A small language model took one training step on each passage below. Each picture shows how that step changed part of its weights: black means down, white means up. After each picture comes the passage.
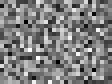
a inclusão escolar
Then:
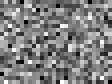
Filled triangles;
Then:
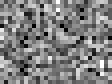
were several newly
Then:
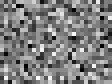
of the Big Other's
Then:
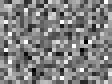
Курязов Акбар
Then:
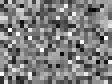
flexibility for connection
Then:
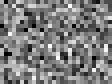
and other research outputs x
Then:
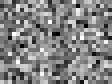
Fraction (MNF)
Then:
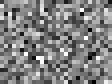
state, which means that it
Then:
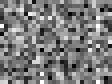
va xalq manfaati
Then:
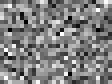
bu dönemde
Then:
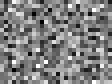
Unit Tests also for
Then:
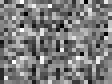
more and more attention in
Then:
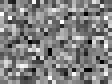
- [3] Bansal
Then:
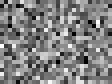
is no doubt that AI
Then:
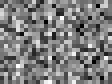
different sectors and diverse
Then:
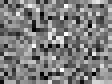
are boiled and used in the
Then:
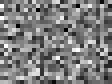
AI applications in
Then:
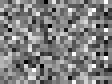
تجاری دارای
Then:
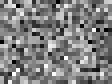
movements—the same
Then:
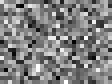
example, both consonance and
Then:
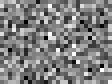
significativas en las medianas
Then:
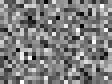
environment shows that we are
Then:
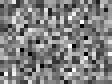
(beyond the reach of
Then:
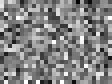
Die prognostische
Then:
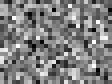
characters were high in
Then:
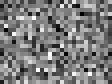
served but to serve and
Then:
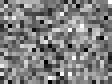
asked to judge the
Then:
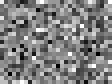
situation de stérilité
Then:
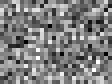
і подолати
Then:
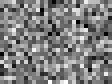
(1 ml/min at
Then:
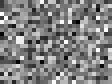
de la multitud borra
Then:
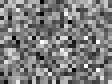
bo'lib, bu
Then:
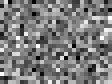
energy bandgap
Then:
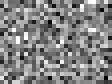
u otro estamento que
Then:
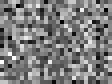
explicit attention to
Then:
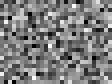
was developed by Ashari &
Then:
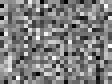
book on fundamental theology
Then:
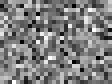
a higher incidence of
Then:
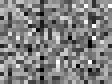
bo'lishi mumkin.
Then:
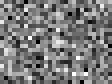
20 відсотків,
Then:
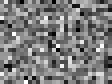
the middle plane of
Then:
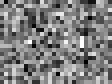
and the phase when no
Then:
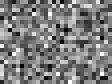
and creative societies in
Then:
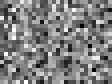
0.46 Precision
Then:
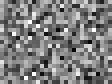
interpretation and causal
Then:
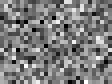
buning uchun esa
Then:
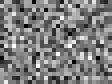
due to a number of
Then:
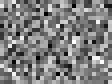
de viverem expostas
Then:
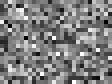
o conceito de plano
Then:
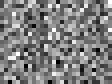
have a titanium
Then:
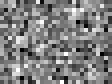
(Figura 04). Figura
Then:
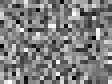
right), and it continues
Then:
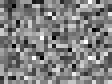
phase spacing of the
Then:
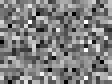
potensialini oshirishi
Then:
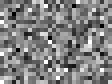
dem lange Essen –
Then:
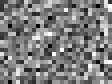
hem toekomende
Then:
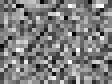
of blood vessels
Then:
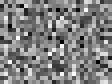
is the main purpose of
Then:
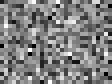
During the development special
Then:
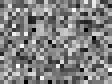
parte dos professores de
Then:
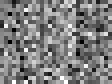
creation process, its stages,
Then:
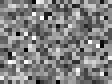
has relatively lesser
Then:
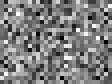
dumpsites as
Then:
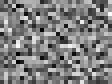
of vegetation,
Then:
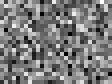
studying, preserving and
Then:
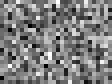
operations and their interactions.
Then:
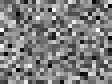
A, Sokrates T.
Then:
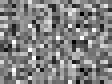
its physical stability. The
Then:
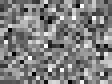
nose enabled objective
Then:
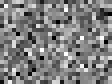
also determine the performance of
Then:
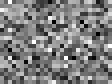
yangi hayotni
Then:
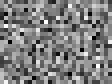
destaca-se a
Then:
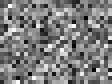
ko'ra, yengil
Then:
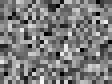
keltiradi va ularning
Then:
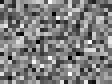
properties of the cured
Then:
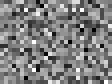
з людиною,
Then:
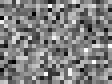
measure the angular
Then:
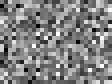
a high socioeconomic
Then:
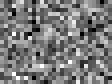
path and dissemination
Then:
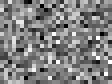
boradi. KALIT
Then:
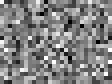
Lindgren, J.
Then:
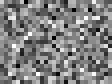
charakterze suchym oraz
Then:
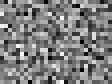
the absence of a
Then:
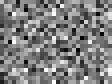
berusaha memahami
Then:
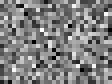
the GSM standard.
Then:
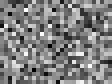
and has its own stages
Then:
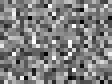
desain penelitian
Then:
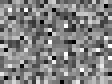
учун тавсия
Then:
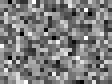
College Kalag,
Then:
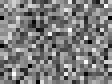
indicates that the first initial
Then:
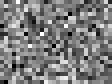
collaborative filtering
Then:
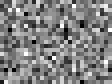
que ser consultado tras la
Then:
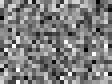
shakllantirish ta'lim
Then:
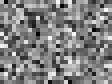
and seasonal movement
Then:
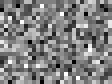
welchen der zur
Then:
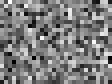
beyond their working
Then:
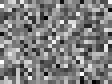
// Educational Research in
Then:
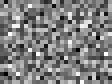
moniliforme* produced
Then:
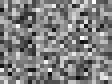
di tempo in cui
